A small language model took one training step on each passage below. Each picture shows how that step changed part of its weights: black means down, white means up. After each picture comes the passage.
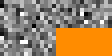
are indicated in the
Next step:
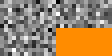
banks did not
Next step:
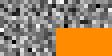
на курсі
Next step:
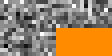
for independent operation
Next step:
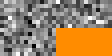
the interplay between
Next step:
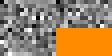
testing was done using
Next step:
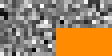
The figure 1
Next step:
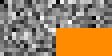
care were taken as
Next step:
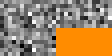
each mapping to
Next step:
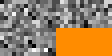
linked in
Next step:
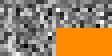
receive feedback
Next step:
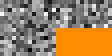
las publicaciones,
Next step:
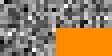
both Cepheid
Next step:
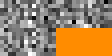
remove surface
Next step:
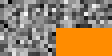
chosen when the
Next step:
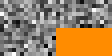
für verschiedene
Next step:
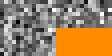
authority, and
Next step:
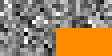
be analysed
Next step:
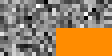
and disease: An
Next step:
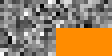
uma revisão de
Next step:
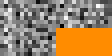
into the corresponding
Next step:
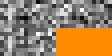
well as to identify
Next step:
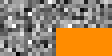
the type of your
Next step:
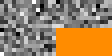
dados que resultaram
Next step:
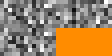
inclusive media practices in
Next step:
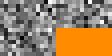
realization and development
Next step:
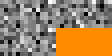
формирование и
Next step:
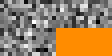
6 Totalt
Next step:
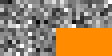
stabilized soil
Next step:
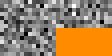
intervals. As
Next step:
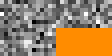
revisores também!
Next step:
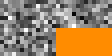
in less developed
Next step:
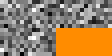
the FPA
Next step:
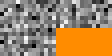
does not change during
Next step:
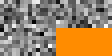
de eventos
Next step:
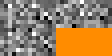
induced by
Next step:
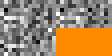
структуры и
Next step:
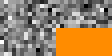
the guidance
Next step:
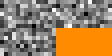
is defined as the
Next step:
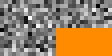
que la alta
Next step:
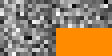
that reduce the
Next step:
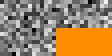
water scarce
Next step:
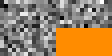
values were kept
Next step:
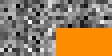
fanlari doktori, professor
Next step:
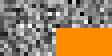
& Academia
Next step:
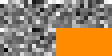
Figure 4. Section
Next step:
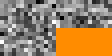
time to achieve
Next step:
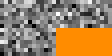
NES are used
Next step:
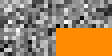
The texts like
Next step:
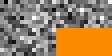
më e
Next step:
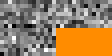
bolur er
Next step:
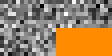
Nima uchun
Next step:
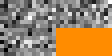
groundwater table
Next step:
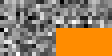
of families
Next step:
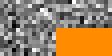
Bertin is
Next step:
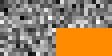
interpersonal dapat
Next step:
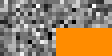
seeds and
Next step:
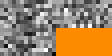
in continuous basis in
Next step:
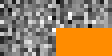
contestat în
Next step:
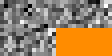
major economical
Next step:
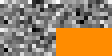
Figure 4. The
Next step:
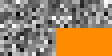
fact that professional
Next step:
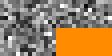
in visual politics
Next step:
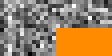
has the potential to
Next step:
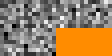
paper, we have
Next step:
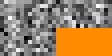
the performance of the
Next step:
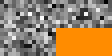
been able to
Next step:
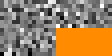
code has recently
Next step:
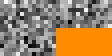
Economic Activity of
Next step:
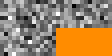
to decrease the
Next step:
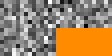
хранения и
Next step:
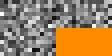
exclusão e
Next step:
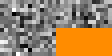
of help for
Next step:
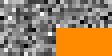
and rising
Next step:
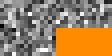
the predominant
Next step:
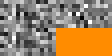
of open and integrated
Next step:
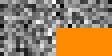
international conference on
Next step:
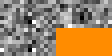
a critical need to
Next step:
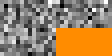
periodical observation
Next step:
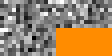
and political realities
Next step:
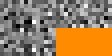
7. De la
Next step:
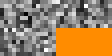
disease. Two
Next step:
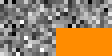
financement des
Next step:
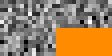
kelgan. Bu
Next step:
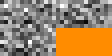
Reaction Name
